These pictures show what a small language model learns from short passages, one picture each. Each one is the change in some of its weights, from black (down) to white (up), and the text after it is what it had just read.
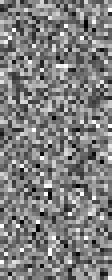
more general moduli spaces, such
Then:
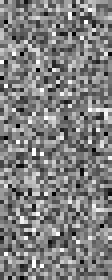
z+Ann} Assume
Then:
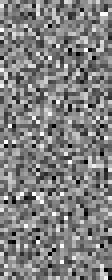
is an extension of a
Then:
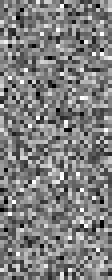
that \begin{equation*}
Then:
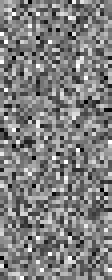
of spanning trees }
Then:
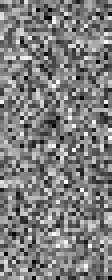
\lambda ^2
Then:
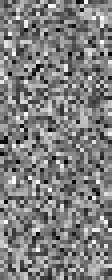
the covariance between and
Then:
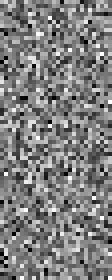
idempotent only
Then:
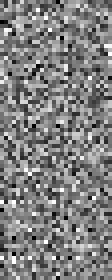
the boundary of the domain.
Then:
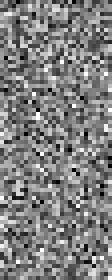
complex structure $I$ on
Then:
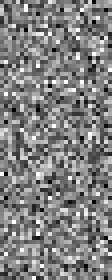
i_n\}$ there is
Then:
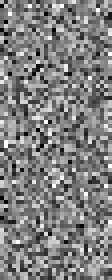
the order $p \approx
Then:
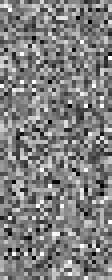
$u$ will be a
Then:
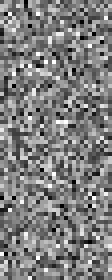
more detail, if $\{
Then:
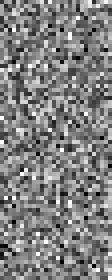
Lie subalgebra. It is
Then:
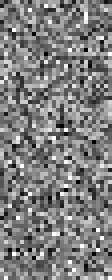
can be used to establish the
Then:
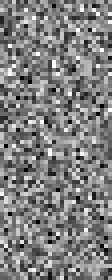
and dual eigenvalue sequences,
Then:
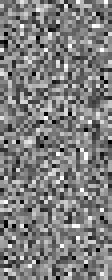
of the linear system \be
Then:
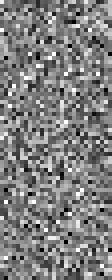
diffusion system}, Math.
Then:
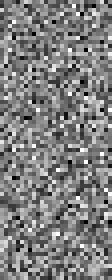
become geodesic curves with
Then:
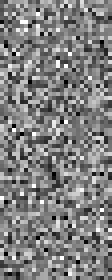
on the one-step
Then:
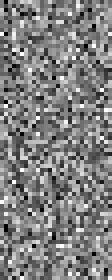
unbalanced for
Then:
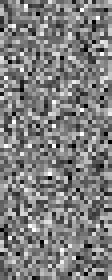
There is no evident
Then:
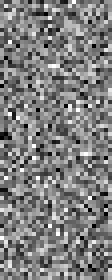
is classical. \ In higher
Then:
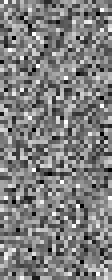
of exceptional points
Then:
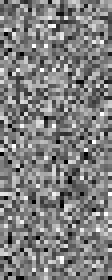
we establish the desired result by
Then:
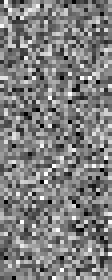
let ${\mathfrak F}$ have
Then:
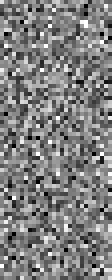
we show that the condition on
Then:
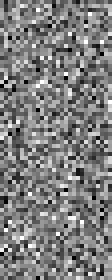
ring is meant to be
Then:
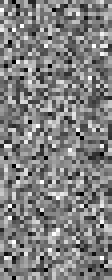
In this paragraph we describe
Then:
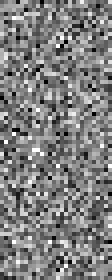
R)^r$, the action
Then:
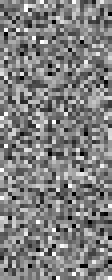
and $\overline{w}
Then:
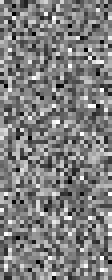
be distinguished by
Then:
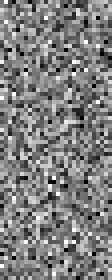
to this sum. But from
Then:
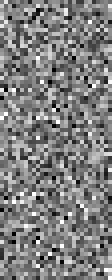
the algebraic structure of a
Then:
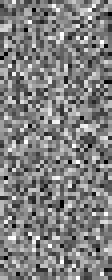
shows comparison between analytical
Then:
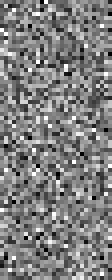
that the bundle $p^*
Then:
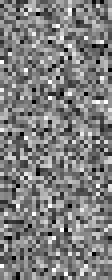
We conclude like in the previous
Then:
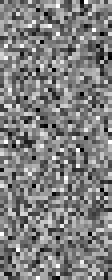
of domestic
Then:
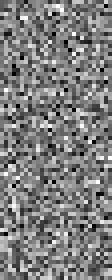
graded Betti numbers
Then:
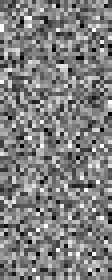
finite rational map, then the
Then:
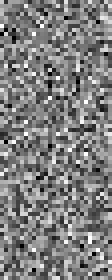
far as possible, the
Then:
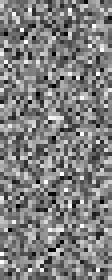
\smallskip Toute
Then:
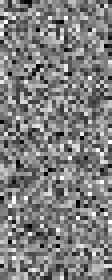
the observations made above
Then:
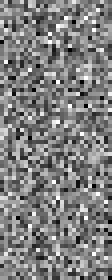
be significantly reduced
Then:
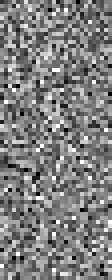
for any $\vartheta \in
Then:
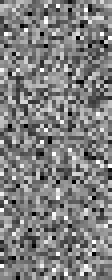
we can make the projection from
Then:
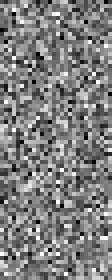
advantageous in an
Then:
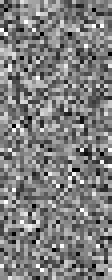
projections of $X'$
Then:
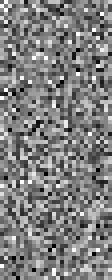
the resulting optimal gain
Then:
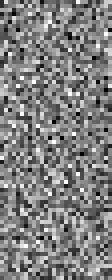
\bar y)$. Note that
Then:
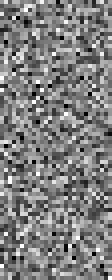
anyhow, handling
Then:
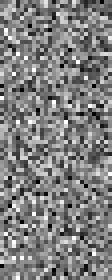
automatically give the same
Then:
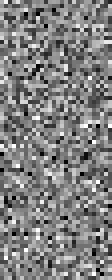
the theoretical lower bound
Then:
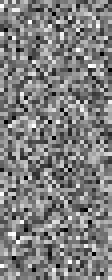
Server takes all
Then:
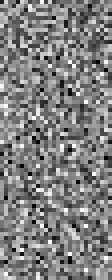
exists $i_0$
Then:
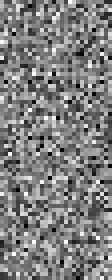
part, which completes the
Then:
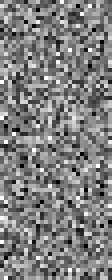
are polynomial in $r$
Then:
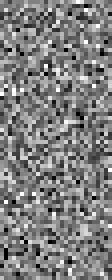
tower set and a set
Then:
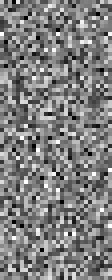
following \begin{enumerate}
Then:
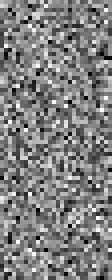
approach to derive the same equation
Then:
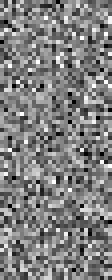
can make profit.
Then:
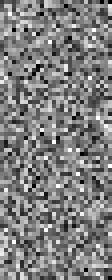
the reader may refer to
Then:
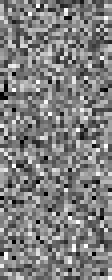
that every facet is the
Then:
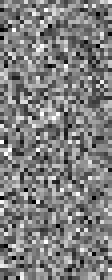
also holomorphic. \item If
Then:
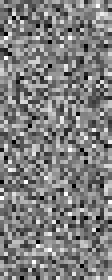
$0\leq \varphi
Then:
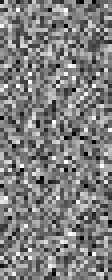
essential to evaluate the
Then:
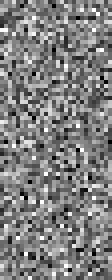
of this algorithm, we can
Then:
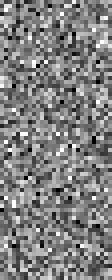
develops a rarefaction
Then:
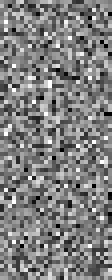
with Novikov ring coefficients
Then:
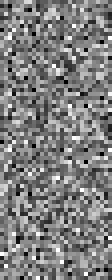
be factored through the
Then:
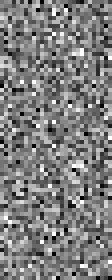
where $\epsilon$ is a
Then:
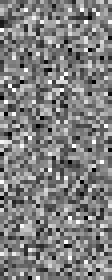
is, for sufficiently fast
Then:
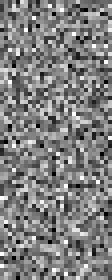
scalability of the method,
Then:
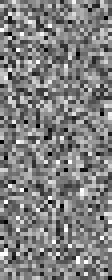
``Conservation laws
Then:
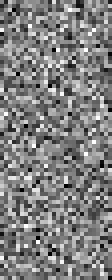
it to the dual variety of
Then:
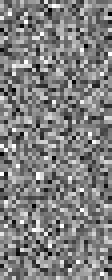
The case $n =
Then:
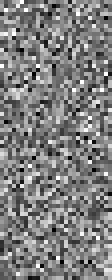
varieties, Call
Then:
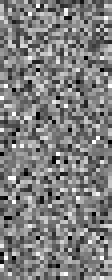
that in all of these cases
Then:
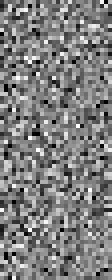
The discovery of
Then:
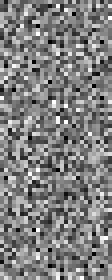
on the vertex or on an
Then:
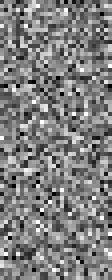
projective minimal surfaces of general
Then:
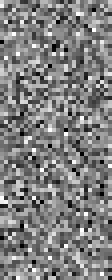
$M$ the equations
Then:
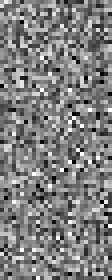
Let $X$ be a
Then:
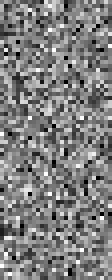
inequality on finite graphs) Suppose
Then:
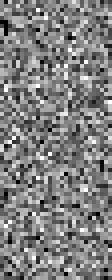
set. To calculate the
